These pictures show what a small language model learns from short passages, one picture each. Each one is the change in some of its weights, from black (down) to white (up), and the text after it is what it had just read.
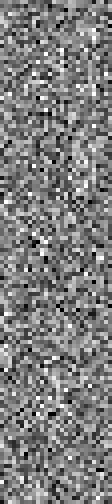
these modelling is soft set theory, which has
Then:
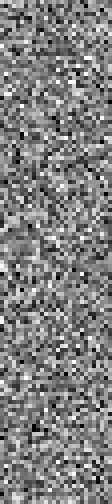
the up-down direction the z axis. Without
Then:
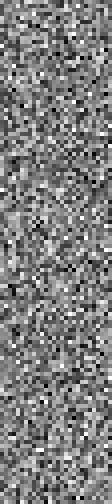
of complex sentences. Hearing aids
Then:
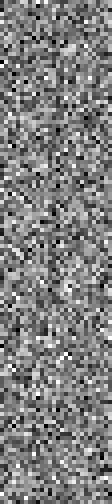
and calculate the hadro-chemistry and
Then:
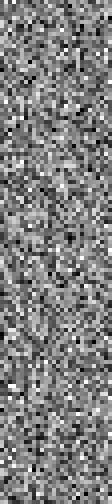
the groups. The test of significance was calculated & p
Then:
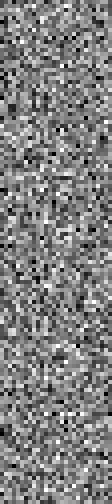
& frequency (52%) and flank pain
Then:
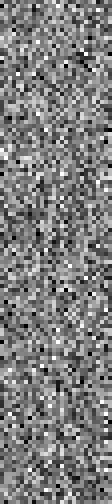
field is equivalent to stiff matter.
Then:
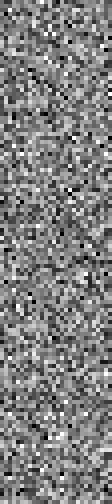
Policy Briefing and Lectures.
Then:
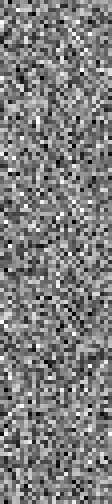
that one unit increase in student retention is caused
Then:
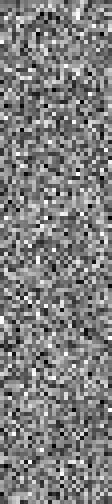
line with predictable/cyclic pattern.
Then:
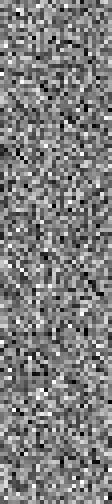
patients. Inclusion Criteria - Patients
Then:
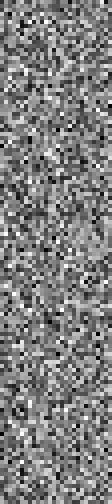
and shock velocities) and effective ages (times
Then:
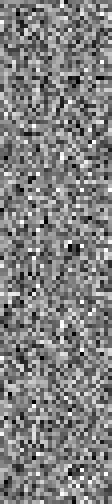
that four data centers that completely
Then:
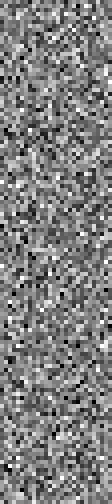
In North Sumatra. In *International
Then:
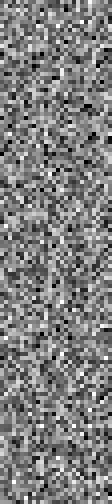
for all operations on the A100 compared to the
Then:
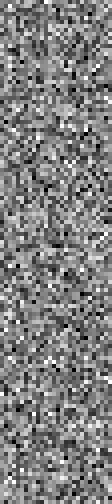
first priority of the framework described here. Note that these
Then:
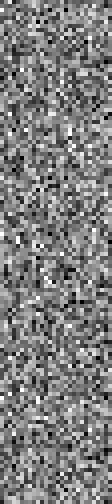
made substantial contributions to our understanding of climate
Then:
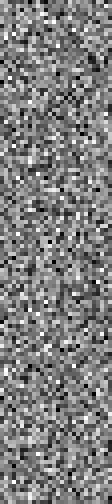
Sciences and Engineering Division of the
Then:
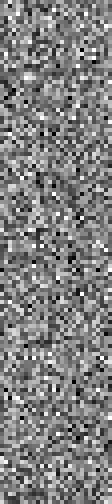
and impaired tear production. The key result of
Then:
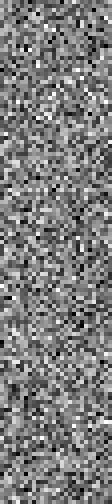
its operation, and the tutorial
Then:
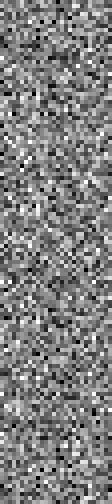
1 and 6 (IQR 6 to 6) in
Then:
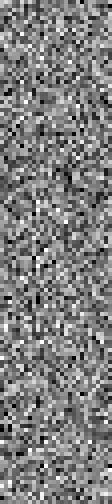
transition from radiation to matter. While in scaling,
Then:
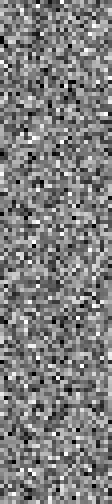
spectral resolution than the galaxy observations ($\sigma_r \approx
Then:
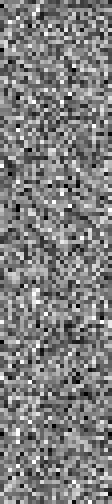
a filtering method based on the group profile, so as
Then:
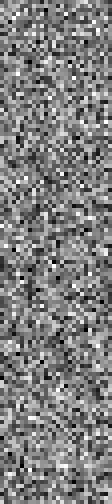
Bern3D, in the absence of
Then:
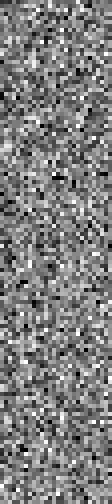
cancer treatment as well as general healthy ageing
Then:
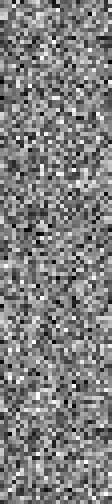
Perkins, 2014). According to
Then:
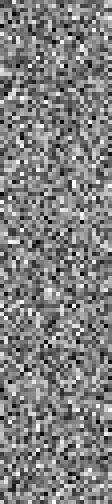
unit of Kaluza--Klein momentum)
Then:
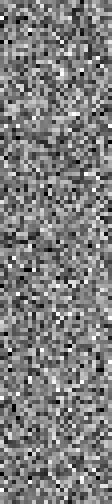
this primary structural distortion is due to
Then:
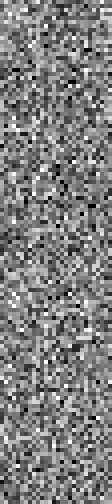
game, despite playing 30 and 34
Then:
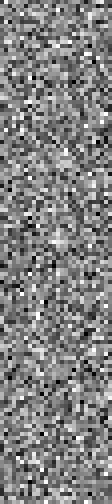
The dashed lines represent the centers of the spectra determined
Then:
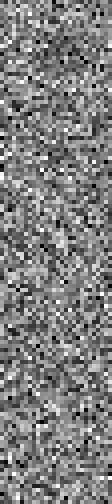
the results show that using an augmented reality
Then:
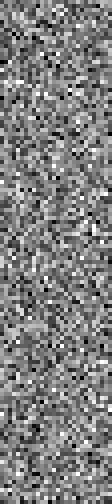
Fabry-Perot resonators that can be
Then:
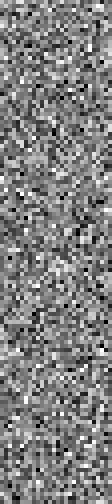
into a family of self-dual gauge fields by
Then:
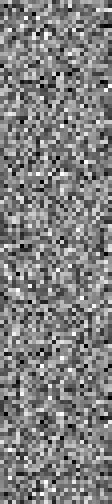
experts in digital and future technology topics related to
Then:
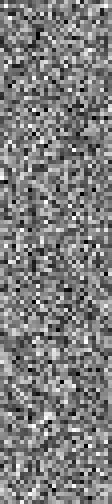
lines. However, this CD133^{pos}
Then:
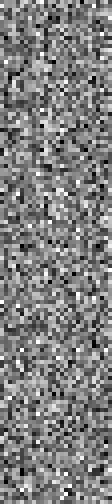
ethical standards of the Ethics
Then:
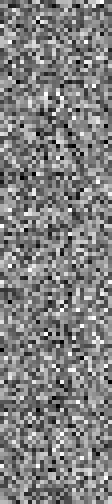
dimensions, irrespective of whether the local constraint is
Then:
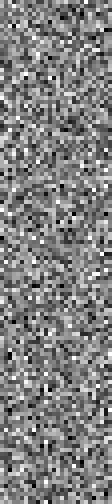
calculated from the formula $$N =
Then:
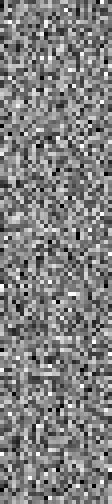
for understanding and predicting global change impacts.
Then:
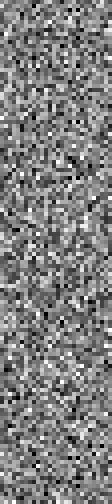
vacancies, it is convenient to consider first
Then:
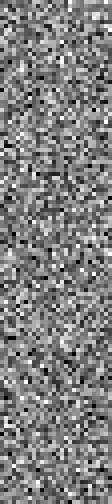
latter deviation is apparently caused by
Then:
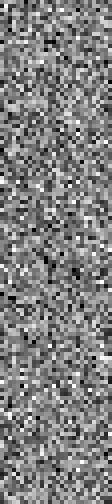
proposed combination would be violative of the provisions
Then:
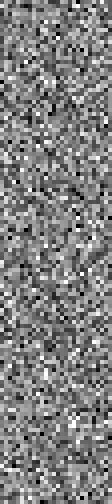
unitary process. The AdS/CFT correspondence
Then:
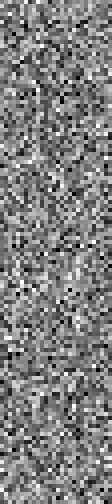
on a rolling horizon basis and applied it into
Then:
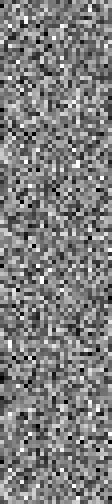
compounds. UV spectral analysis was carried out using
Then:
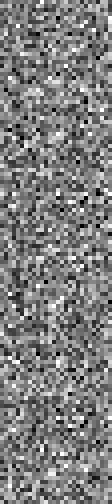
in every individual's life. Quality and better education
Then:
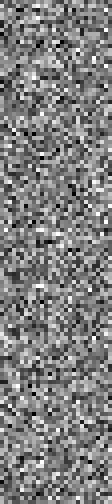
investigation was undertaken with the object of
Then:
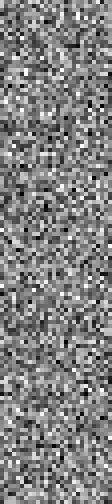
clear separation is desired between classes of objects
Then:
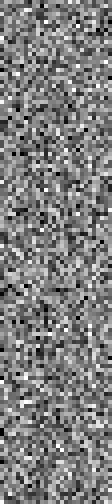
of a profile within the reference length [μ m]
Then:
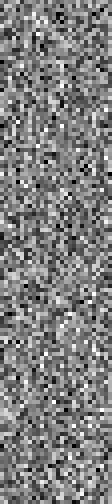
tourism potential in each region, encouraging the
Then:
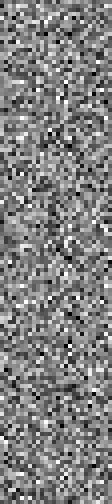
last fourteen Venus days of the reference
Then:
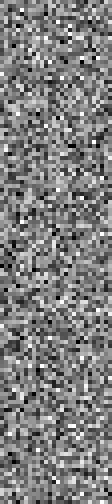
From the teachers' perspective, a
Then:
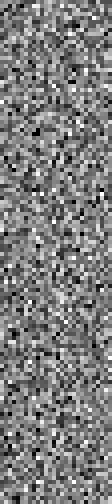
addition, the survey of physical security game shows
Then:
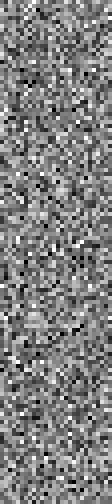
in GR's equations, resulting in conformal
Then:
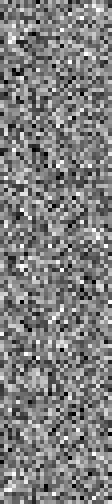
Question on Recommendations for Increasing
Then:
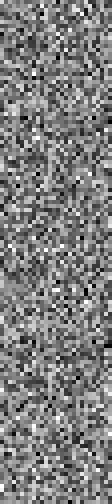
efficiency for these type of queries.
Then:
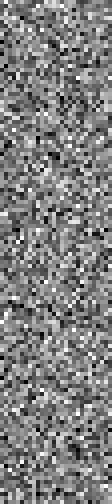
consumers will immediately arrive at the
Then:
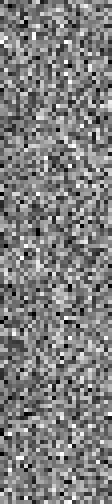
natural resources offer the potential to act as a
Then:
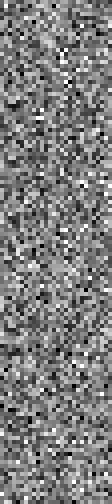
premium that is invested in the combination of
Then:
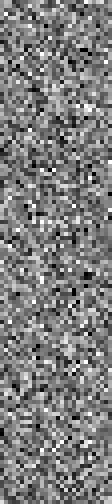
circumpolar regions. - There is a need to
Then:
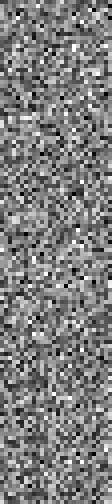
through pilots and institutional efforts,
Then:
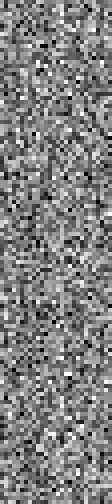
Road, Guangzhou
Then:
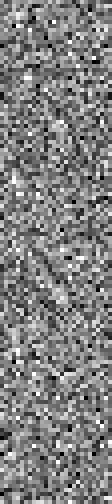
the sample of 1481 barred AGN
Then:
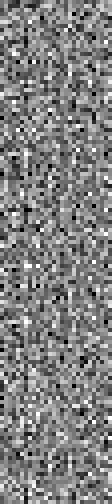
$\langle V_x\rangle$ and $\langle
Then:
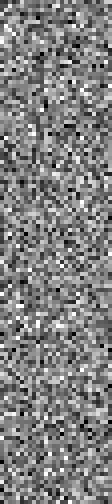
irrelevant for nonabelian radiation.
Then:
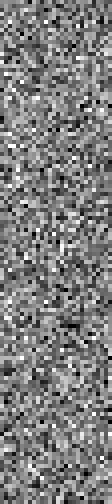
and ability to be compacted [6].
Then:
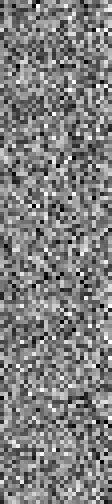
localised solutions of the field equations. These are minima
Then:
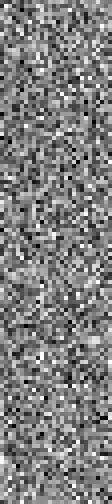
Technique Figure 4. Result of our proposed
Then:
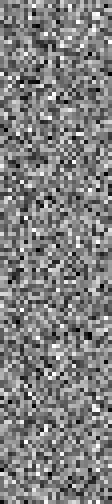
locking range. In the following we also take advantage
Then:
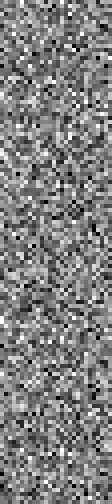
experiment, 2.1 and 2.8 times respectively
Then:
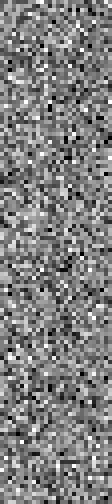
as the $SO(5)$-Haldane
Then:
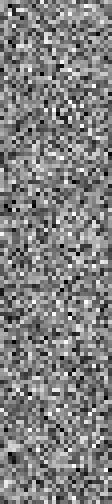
Let us also consider a non-linear functional of the
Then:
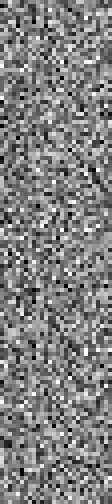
Cultural Game Jams implemented across the
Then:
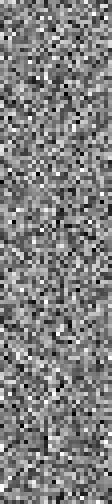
of two partonic shower production will ruin the
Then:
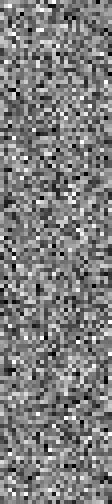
may be extended to include new anatomical or
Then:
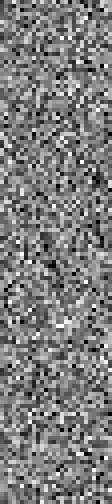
low-Earth orbit (LEO)
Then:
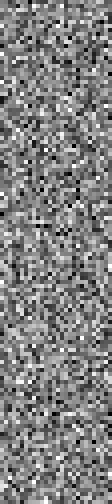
A2 (Appendix A), with all indicator values
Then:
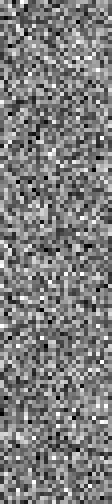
Conversely, if the profitability ratio is
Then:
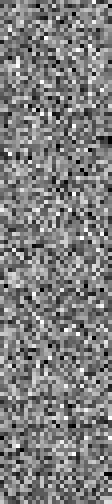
definition of the necessary fire-fighting
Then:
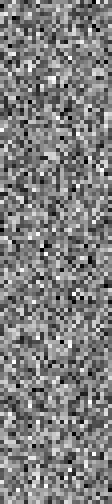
network. It incorporates a novel stochastic
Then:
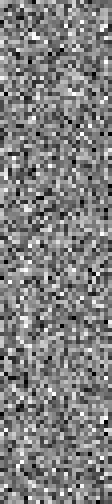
$\text{FDR}=1$ means the system
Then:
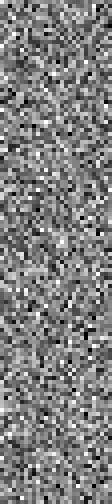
the ``extreme'' C stars they are derived from
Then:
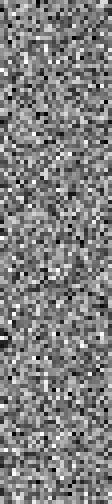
based on the interaction of phonetic and phonological
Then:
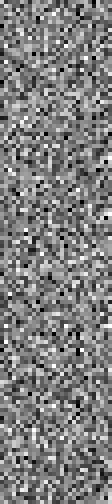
Context*. Why *Neuro
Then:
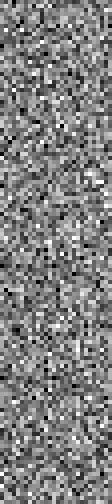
error correction for enhanced sensitivity of photonic
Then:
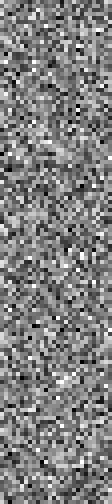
case of ruthenium(III) a black
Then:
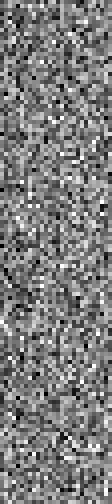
future projects. Open Science research practices might also
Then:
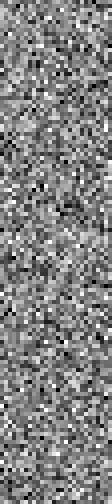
and thus to uneven thermal and humidification
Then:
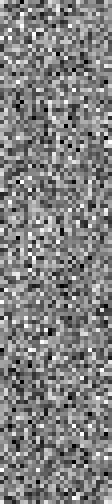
each other only once and $r$ denotes the
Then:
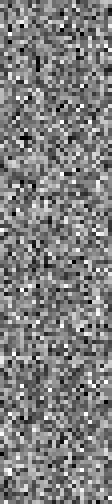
flares. This result is compatible with
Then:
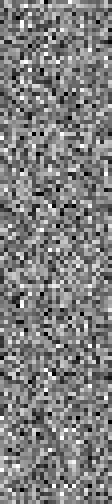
risk of T2D (95% confidence interval
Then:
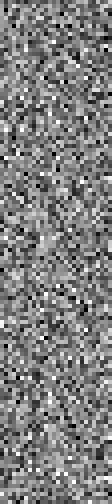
in the South China Sea
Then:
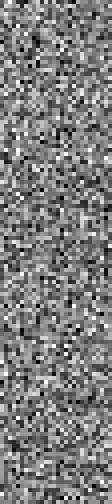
and Materials Research IFW Dresden,
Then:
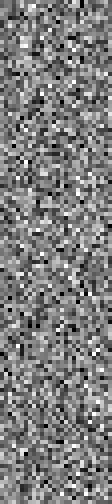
1, & \text{if there is a class }
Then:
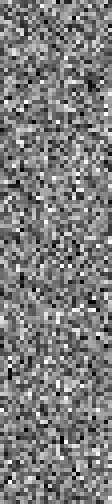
conveyor type, united into one. We
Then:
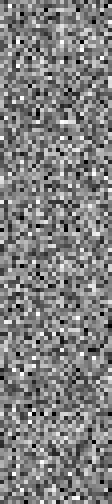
(Foreword by Frances Pine).
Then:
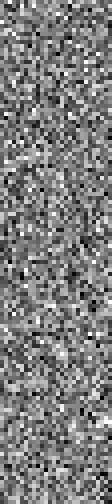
the work reported in this paper. The authors declare
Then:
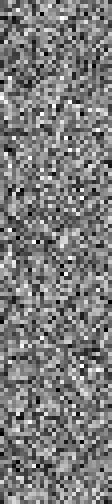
interests. Ethical approval This study was performed
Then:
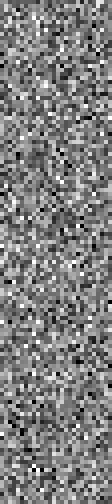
egocentrism (family)
